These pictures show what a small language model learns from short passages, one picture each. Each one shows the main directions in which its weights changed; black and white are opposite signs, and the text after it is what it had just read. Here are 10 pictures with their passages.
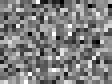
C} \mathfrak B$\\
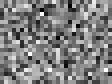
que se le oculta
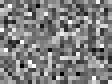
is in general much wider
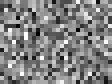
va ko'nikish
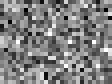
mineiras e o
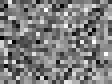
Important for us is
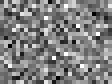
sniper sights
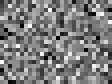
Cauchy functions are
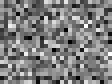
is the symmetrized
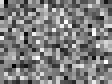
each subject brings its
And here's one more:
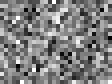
bugün dahi
